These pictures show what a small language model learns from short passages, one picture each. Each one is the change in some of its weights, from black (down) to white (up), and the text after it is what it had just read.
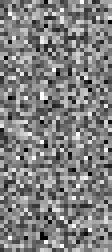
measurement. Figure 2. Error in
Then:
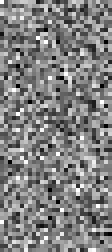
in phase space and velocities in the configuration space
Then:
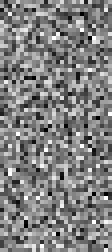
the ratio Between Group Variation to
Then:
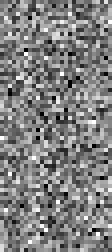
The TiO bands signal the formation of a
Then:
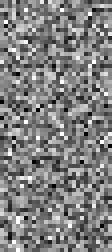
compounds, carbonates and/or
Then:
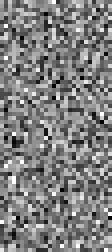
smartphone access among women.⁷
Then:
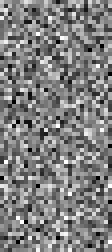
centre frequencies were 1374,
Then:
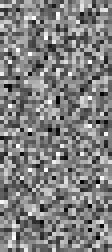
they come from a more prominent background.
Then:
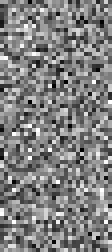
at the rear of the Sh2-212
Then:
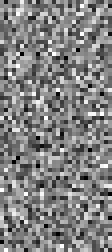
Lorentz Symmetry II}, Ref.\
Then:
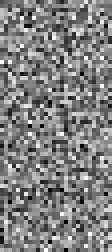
in appendix A. First of all, the
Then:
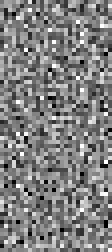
FWF NFN project S116
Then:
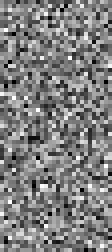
different across the three groups (hybrids,
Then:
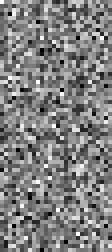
interest along with necessary regulatory elements and selection
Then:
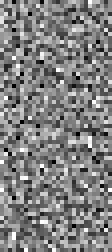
design and thermal management. \end{abstract} %
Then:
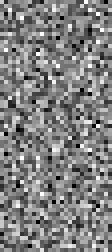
$N=1$ SYM theories, to
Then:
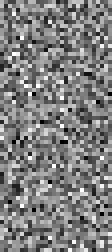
orbital exchange matrix and the spin rotation,
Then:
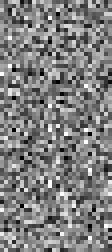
unless otherwise stated in a
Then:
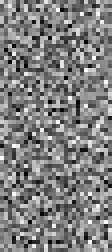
financial payments [3]. Blockchain
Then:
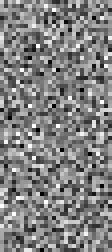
to FRC, less attention has been given
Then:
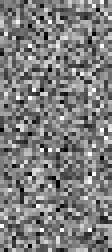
unrenormalized meson propagator;
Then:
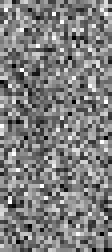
one. These plots clearly depict that
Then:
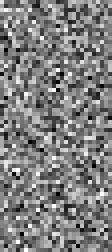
peer review. As often stressed and as would
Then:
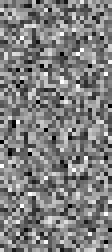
this experiment. As a result, a temperature
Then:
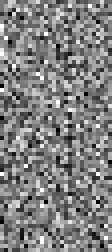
location setup were kept the same as
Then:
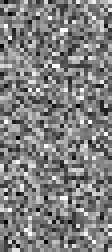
to Saturn's rotation. This rotation
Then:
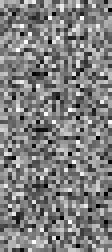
IV. CONCLUSIONS
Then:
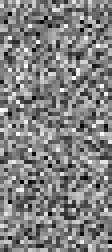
part of HIP will contain summary data on
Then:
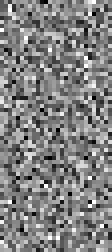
induction motor stator was used that was
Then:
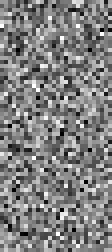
the consumers who are very likely to try
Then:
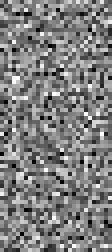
annotating the f_0 curve for a particular
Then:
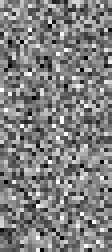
method of solving problems has been its most important
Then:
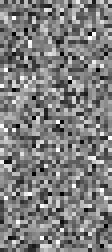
is given by the Liouville action and
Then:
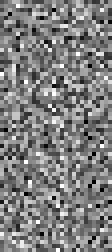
there was an indirect relationship. Test of
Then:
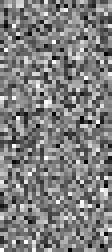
of $0\,^{\circ}$, which means that the
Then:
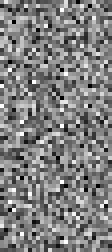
hits and are not used in the following
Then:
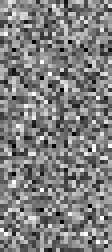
A particular solution to these equations will be given by
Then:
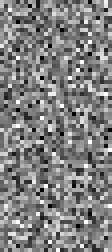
eggshell membranes."
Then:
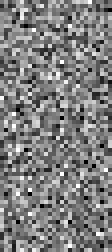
achieving the same properties as single ledger
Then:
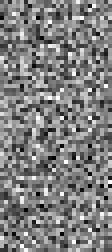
mean percentage of mite mortality and
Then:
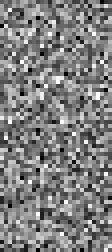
purchasing cost and selling price
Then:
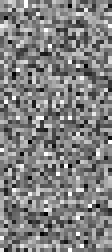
likelihood includes only the LHC
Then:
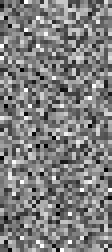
80km from Kwekwe
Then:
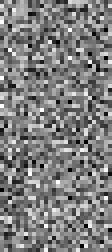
figures \ref{fig-1} and
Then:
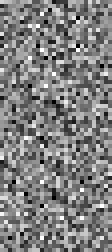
beginning of the simulation. However, given our
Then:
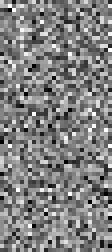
data sources in table 1), we demonstrate that
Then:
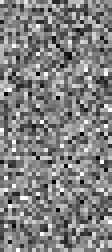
of embedded YSOs exist in the region further
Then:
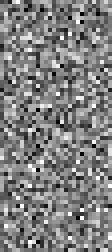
Reaction Neutrino d -->
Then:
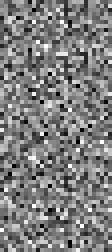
and language, ideally including some health inputs);
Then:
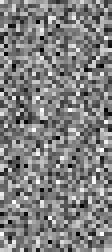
usually occurs at early age. Therefore, the
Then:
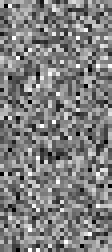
light curve modelling of the companion of
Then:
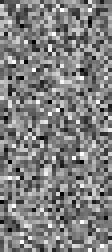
slower and noisier behavior observed in the
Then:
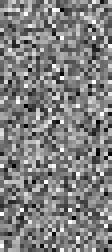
Iqbal to evaluate 193 patients to determine
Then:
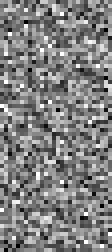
The optical chopper modulated the radiation that
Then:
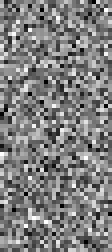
it is impossible to completely suppress
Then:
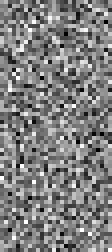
(PIH) in 4%. Among
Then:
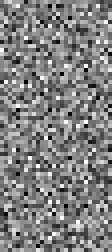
group. \begin{figure}[htp]
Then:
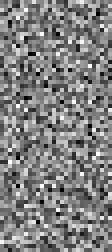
\citep{hartigan03}. Aa
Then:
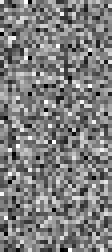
and main parameters are shown, where M is a
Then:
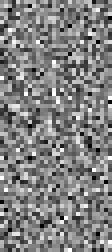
= 0.316$ A positive and significant relation
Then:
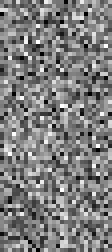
certain age. When the very success of Indian
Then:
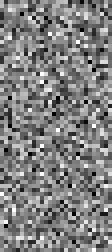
dynamic regime (decoherence),
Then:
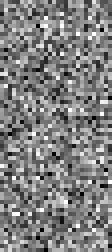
probably through autophagy mediated by
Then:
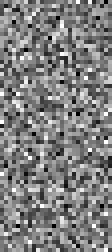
Because of plant response, the
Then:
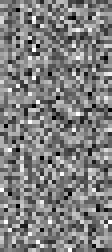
\end{array}% \right) ,
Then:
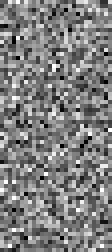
Sheet. To assess the statistical significance of
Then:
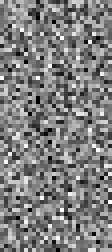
literature and highlights the need for broader
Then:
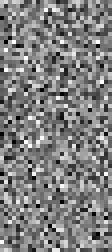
an advantage because it requires realistic business decisions
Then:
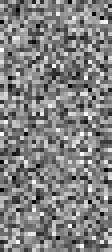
figure~\ref{fig:figLR}. The
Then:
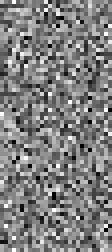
also claimed that AI poses an
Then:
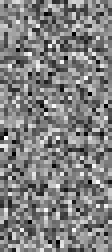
well chosen period. This is coherent since
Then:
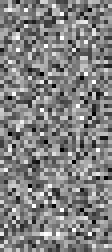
The portion of the X-ray flux above
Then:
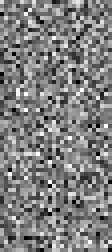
able to meet heterogeneous requirements for low
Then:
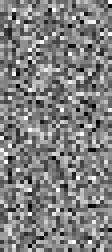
To compare the motivation level on their Academic
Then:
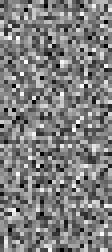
be complex, Grassmann valued,
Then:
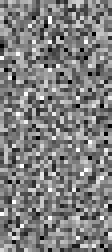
van der Linden et al.
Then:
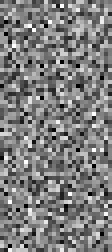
nonlocality, but definitely it
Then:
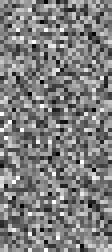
as unresolved stochastic motions is
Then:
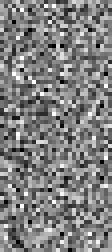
representation in our work, we perform the following
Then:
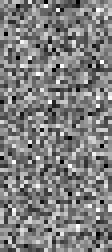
more complex operation. Many researches have been done
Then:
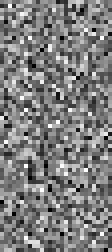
Cities Network, Netherlands
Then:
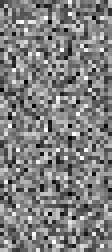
of things I wouldn't do,
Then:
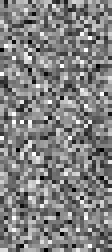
$\beta$ increases slowly and approaches the mean field
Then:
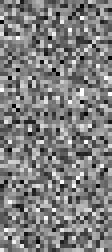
be combined but require careful optimization
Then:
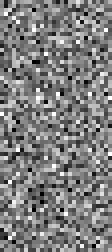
without, jeopardizing the general
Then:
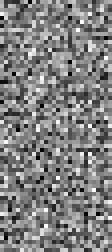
to autoimmune poly glandular
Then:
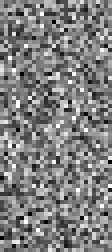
randomly selected from each area, and data were
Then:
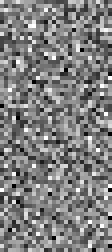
to those obtained from the simulated data -including
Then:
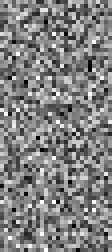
the wounds. Not only the
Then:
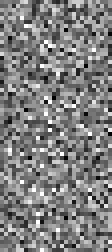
1 was the naturalness of the sonic
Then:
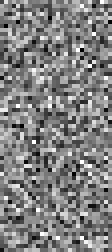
the domain of safety-critical CPS with
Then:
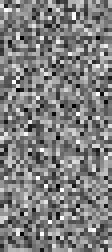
be expected since for dense cell types both
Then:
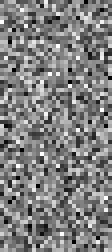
Then (\ref{physicalS}) imply we
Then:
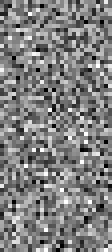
at some radius $r_0$, the moving
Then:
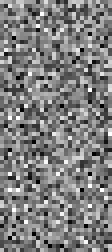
gas we calculate from star-forming galaxies may
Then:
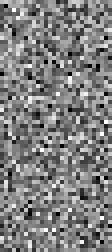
normal state Green function does not contain the
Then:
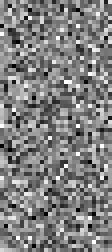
{\sc pythia} tune A
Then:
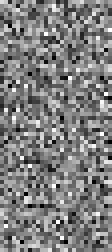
offers us the ability to control the polarization of
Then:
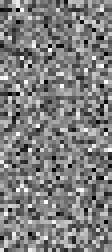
example, legislative library
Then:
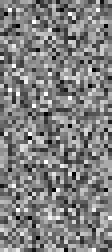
by the Particle Data Group as a well determined
